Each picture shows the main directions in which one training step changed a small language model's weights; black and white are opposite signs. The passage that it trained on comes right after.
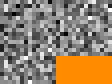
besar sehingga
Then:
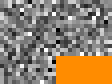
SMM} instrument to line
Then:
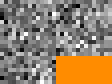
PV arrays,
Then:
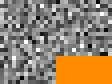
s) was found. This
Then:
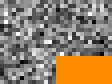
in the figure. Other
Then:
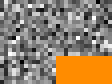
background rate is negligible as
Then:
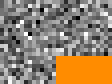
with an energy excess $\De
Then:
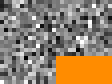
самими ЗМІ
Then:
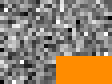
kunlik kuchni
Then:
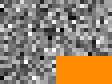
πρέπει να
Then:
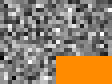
the two solutions have the same
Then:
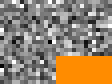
similar dependence modelling is employed
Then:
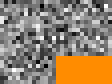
reaches zero, and the
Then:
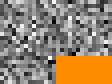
de professores e
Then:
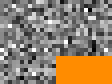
photon generation by directly driving
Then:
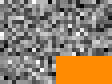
до візуалу)
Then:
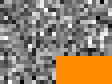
(FL) the data
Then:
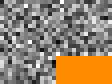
``real'' because it
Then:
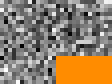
have. However, the configuration
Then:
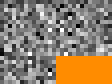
proposition du Consultant
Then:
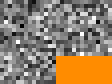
mathematics of algebraic
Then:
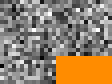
mezery mezi
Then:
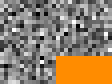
plateau is not an
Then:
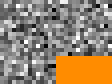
stricter regulations
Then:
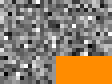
некоторых из
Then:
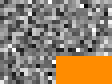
even more, therefore in general
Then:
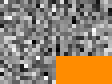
CN 2-1 emission
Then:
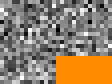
que você não
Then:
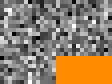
Navoiy innovatsiyalar
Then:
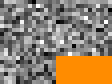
the state, obtained from
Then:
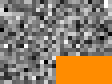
More explicitly, above the
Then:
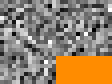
are charged with respect to the
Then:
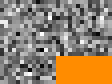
sharoitida har bir
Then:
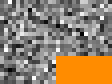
involve the exchange of at
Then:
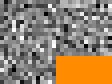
are much lower than that of
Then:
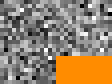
to the Landau gauge
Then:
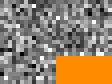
Bayon etilgan metodlar
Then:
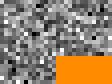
for the projection matrix,
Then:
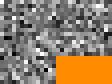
um momento que eu
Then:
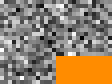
the smoothing weights. The
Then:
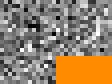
boshqa ochiq
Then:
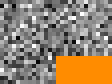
demonstram a
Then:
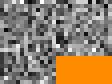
supercell, the flat band
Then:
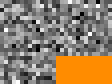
explained in appendix
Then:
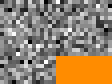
important diagnostic signs that
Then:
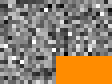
\end{equation} and
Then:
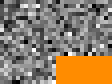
à l'avenir
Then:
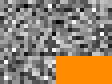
with increasing orders, but the
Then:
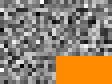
coupling is chosen to be
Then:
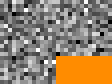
present. This indicates that the
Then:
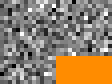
ilmiy tadqiqotlar xalq
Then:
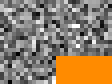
and LTE is highly similar
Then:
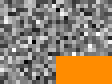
only the $\gamma p
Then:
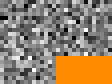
$4$). We also demonstrate
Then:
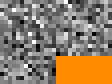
inifinitely long
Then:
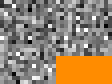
є суттєво
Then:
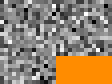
Tom \textit{et
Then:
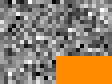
resonators. (b)
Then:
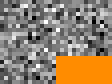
Poyabzal va
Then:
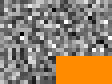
measurements of a building are
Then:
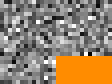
the path--integral
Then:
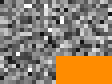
Note that to derive the
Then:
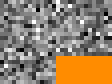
ausencia de estados con
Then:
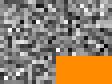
of the principal axes along
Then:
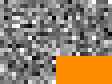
tanto el desarrollo
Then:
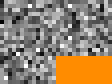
response scheme, formulated within
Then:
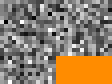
ont déjà visité
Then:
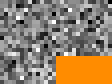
vedere il numero
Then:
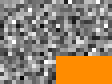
distributions were very close to the
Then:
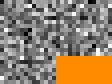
optimized to maximize the
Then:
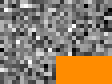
yosh olimlar va
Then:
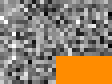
on TinyVit
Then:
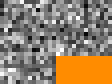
efficiency and security, we present
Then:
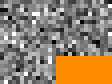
(EFE) in presence
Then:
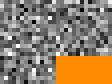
de autismo deve
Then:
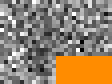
water: Part
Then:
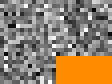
привреде. -
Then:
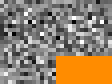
Energy Economics and
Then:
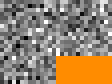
phase speeds are found in
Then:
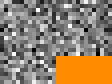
проведения, может
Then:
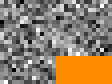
Kondo regimes.
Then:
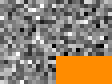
bolalar qisqa
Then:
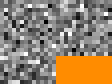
are set on the string scale
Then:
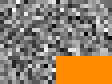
organizmada olduğu gibi
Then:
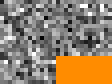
to the target typically the
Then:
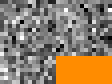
of twist in the flux
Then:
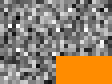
full effect of the ground on
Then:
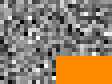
\sum_n \int
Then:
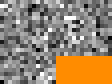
* natürlicher
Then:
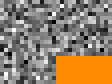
initial conditions perturbed along
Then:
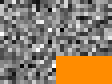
presentes na proposta da
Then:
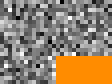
mencionado, a
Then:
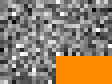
$\gamma$ values. The
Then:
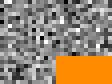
However, this trend is not
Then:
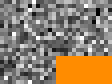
energy per unit surface and unit
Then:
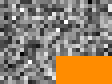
conscientização de
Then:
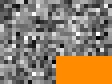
Foydalanilgan adabiyotlar
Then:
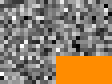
partenaires impactent leur
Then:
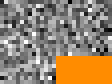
the increase in entropy will strongly
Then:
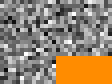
The surface brightness of the
